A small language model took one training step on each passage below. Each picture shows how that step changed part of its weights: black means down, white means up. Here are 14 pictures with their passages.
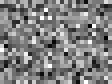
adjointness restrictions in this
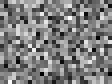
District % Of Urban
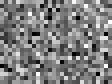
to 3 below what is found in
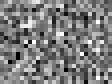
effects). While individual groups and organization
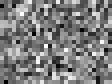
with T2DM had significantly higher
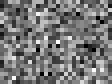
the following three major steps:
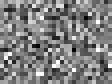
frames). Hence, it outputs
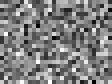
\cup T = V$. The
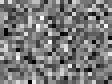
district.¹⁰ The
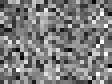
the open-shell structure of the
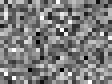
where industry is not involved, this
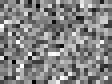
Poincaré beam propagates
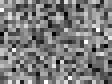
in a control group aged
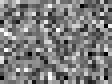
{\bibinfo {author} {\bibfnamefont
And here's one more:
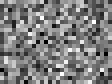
stress on university employees should be
